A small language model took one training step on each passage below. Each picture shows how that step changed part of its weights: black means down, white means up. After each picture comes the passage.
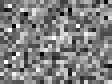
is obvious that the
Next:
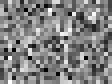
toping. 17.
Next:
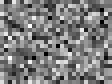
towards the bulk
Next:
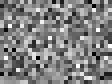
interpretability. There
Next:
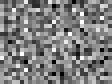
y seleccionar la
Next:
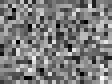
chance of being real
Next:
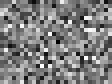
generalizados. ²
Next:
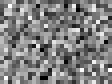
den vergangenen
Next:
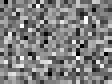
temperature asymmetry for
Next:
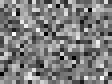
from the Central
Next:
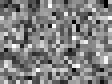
significant positive predictive
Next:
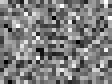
dos peixes,
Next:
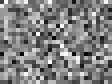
be admitted to
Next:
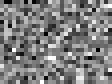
tests and examinations
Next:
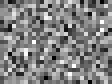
reprezintă o
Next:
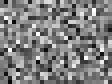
vs. SNR for different
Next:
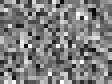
to the World
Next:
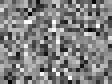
to be installed,
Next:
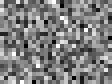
the using and re-using
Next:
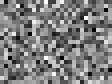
our models. We do not have
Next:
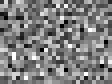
where classification
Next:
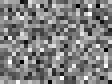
h of treatment, as
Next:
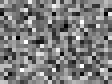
Questions, comments,
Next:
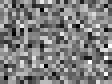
different wavelengths with
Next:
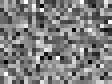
Science and Technology
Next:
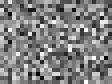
adopt the rms
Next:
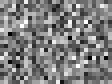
control parameter let's consider
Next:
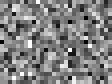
* * El proceso
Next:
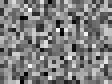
enzyme selection and
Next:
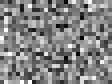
well with the reported phase
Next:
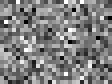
$\mathbf{X}$. For
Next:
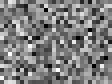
Governo do Estado
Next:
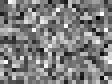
material through UV and
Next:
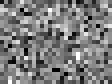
velom mraka
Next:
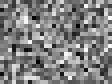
level of the non interacting
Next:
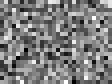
ii Government and
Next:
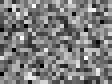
from the Technical University
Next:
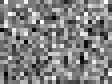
harmonics of
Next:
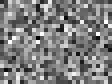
olib kirishda
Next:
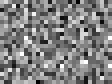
the $t \rightarrow
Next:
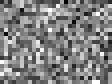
the symptoms
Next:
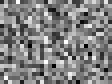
children from many different
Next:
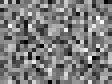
intensity, each FWM
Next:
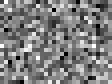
la capacité des
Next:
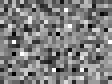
є визначення
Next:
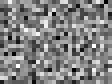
bij de normen van
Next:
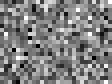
seu último
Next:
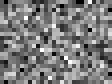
We found that, even if
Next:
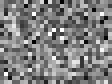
a comprehensive performance
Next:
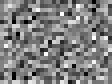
with proliferative
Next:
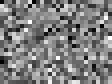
emerge for players
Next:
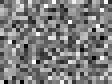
esse motivo, a
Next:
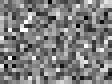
$y(x)$ seen
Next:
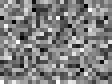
the right pressures to
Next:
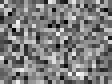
and compute capacity at
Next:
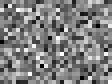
A. Strachan,
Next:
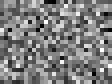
languages and covers
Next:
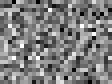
using both static features
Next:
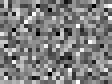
при покупке
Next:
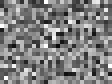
the sentiment analysis of
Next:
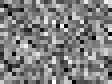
The colour shading shows
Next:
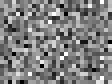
A 3D PIC simulation
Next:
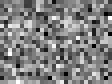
(Rotated method,
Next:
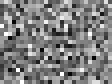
one minute integrations for
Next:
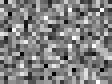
observed that films with
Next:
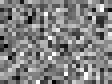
With every ten
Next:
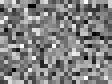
g--factor was obtained
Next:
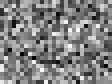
we proceed in the same
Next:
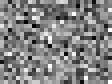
the observed flux variability.
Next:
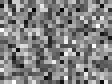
\inferrule {
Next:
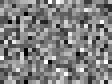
la velocità
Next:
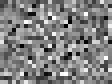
aspect of its activities
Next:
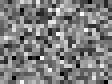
which the martensite
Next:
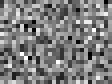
as all agents know about their
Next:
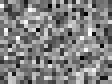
sphere positions determined
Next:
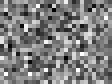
– a nonprofit
